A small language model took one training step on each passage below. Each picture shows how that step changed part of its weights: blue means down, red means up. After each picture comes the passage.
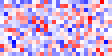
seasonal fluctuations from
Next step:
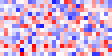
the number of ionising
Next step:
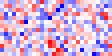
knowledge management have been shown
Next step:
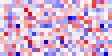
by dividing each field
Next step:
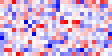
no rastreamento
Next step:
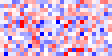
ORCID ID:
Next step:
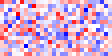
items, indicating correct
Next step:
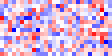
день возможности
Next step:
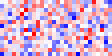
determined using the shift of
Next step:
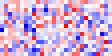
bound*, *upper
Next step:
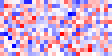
such a wave speed optimization
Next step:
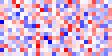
for 1 hour.
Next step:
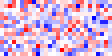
is defined as visible
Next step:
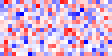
of retirement
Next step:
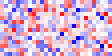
Coherence Scale
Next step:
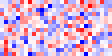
of the star during the
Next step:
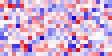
supplied during the time
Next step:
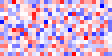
production rate 4.8
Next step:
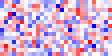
brackets among
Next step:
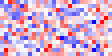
the performance of a
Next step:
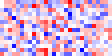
el pueblo
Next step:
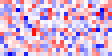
medio de los
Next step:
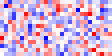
fanlari nomzodi
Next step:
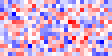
rows are randomly
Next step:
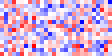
health care services. In
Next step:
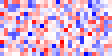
of {\it continuous}
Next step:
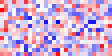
inson omili
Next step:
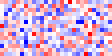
ularda yangicha
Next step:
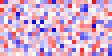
skills. Furthermore,
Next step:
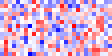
of the EoS
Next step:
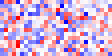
aceitando ser
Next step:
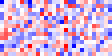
constant, vele
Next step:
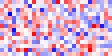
flavor neutrinos
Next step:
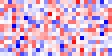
simulation tool. The
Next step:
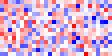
is proved. Since
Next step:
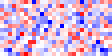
of SNæ is not
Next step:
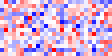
"Why do you
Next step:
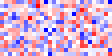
population ages 25 years
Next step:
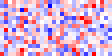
being struck by
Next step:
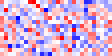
This allows us to explore
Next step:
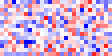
harakatlarda faol
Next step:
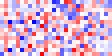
the expanding mode of
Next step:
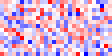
and reusable)
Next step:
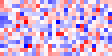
holda muayyan
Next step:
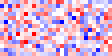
recommendations, including
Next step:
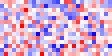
the GNA-G
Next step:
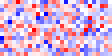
modularization encouraged
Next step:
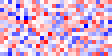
paragraph 6,
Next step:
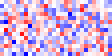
this model, significantly smaller
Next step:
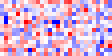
processes. Indeed,
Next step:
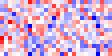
provided in Section S1
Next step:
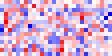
algebra of functions of the
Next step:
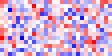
4) деформація
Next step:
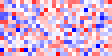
Il presente
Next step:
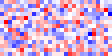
the bees prefer
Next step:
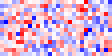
domain, being used in
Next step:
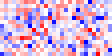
corresponding to the first and
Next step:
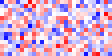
politician in the
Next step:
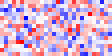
de millones de
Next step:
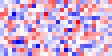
Links -
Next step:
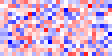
are directly related to the
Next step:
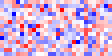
a diminua
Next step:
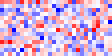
más de un objeto
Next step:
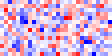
to provide advice,
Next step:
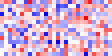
particular, it has a
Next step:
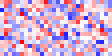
the diffusion approximation of
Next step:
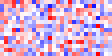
(PRCA) technique
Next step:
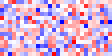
women and 8 men,
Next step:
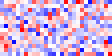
parameter with mass dimension
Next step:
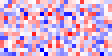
with high Fe concentrations
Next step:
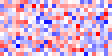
decrease in contribution is
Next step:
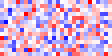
bu soha bilan
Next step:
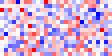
but also at the institutional
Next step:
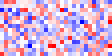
common code repository
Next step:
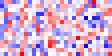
method that uses the
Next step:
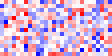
health practices, and health
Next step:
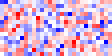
V, Lagadec
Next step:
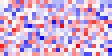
de sustrato
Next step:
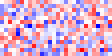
de Control,
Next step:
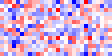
a natural disaster or
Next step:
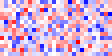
manipulate them to find
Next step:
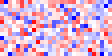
female millennial
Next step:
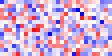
due to temperature fluctuations in
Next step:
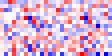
the same order as the
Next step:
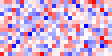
objetivo de
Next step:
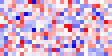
“Normal”. The
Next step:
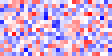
que dijo mi
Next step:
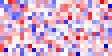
the published version of the
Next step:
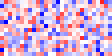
smart agriculture by
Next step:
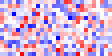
the D_R values
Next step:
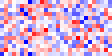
product of the score vector
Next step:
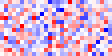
(three full
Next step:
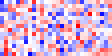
of the abdomen
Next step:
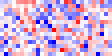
the rest were defined as
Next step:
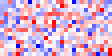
could argue that the
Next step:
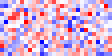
In this study, following
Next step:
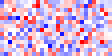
begin by measuring the
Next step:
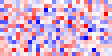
Bayesian Markov chain
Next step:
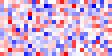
cidade. ⁴
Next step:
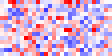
un substrato
